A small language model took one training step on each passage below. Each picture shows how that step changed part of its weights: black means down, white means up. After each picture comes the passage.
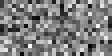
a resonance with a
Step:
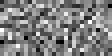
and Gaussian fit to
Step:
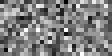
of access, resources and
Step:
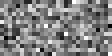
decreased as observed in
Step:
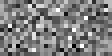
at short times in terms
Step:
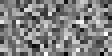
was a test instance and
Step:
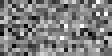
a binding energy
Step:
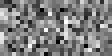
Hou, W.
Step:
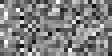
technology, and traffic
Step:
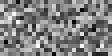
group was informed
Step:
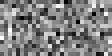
of technological tax
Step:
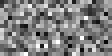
be an effective way to
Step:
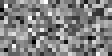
boron atom obtained
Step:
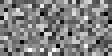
profiles predicted from
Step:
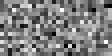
our blind simulation and
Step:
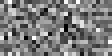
laboratory within 2
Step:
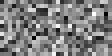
assess the national
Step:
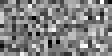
that this compensation
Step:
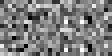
averaged for each
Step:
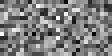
and end points) and
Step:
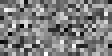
the cam in place
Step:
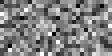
to know the mechanisms
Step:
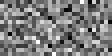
is presented and discussed.
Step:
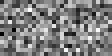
can be achieved
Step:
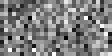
user could ask questions
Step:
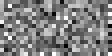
This result can be
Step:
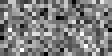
they teach and ensure
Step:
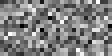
be explained by the
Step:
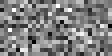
the existing literatures,
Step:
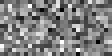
not). We might know
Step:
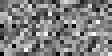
the magnetic order does not
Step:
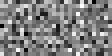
symmetry, if it was
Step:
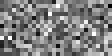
the ends remain
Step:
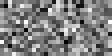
i} disks of
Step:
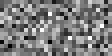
the PARSEC
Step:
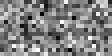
developing countries.
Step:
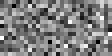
reach the maximum number
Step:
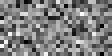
displacement and stress
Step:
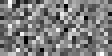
characterized by quantized
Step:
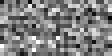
in deep right
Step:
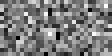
Within the region where
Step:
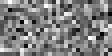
For each sample in the
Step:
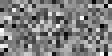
the GNRs in
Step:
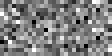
Structural data
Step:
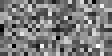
the sum of a
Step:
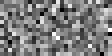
sector), the
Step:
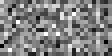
length formulas derived
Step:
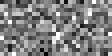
is relatively large, the
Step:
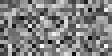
of the boundaries between
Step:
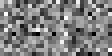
depth, therefore further research
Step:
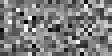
in the dual
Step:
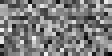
in population values. By
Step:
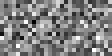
with different grain
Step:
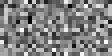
down, allowing
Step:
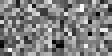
results are obtained from the
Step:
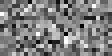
to an expectation of
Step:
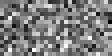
$T$ is the
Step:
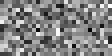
techniques and six
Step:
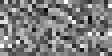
fuel are
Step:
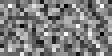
explained from a
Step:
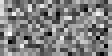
rates which are significant in
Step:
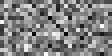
influence the entire network but
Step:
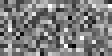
where the barrier
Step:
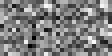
The results can more
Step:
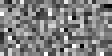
Kang, J.;
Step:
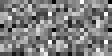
the theta angle to
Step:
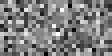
approaches that will slow
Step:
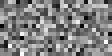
as a function of log
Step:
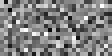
angle $\theta$ and
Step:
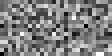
the increased dimensionality of
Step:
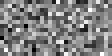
a sensitive period.*
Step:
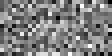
the most cited
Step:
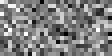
brief survey
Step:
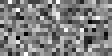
properties, machian
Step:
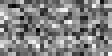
science. He
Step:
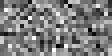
NFC and physical
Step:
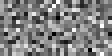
lines of action that
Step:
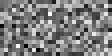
the end of inference
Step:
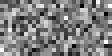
of the Chair
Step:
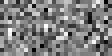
are neither statistical
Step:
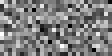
the drying rate
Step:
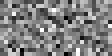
arrow attached
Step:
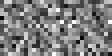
specifications available in the
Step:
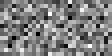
the recent development in
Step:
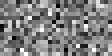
whose form is fixed by
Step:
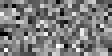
City calls on
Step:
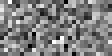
cutoff frequency for these
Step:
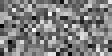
the only example from other
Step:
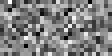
time increment in
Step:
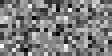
not shorten the
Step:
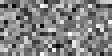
21 -- Repetition
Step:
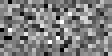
escape velocity,
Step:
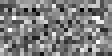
= {Physical
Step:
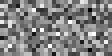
computed. As explained
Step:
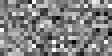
with other variable can be
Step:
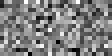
LSB capacity by
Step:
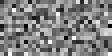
an algorithm, allowing
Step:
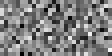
1}) can be calculated
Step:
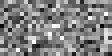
adopts, it
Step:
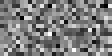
formally detected in our
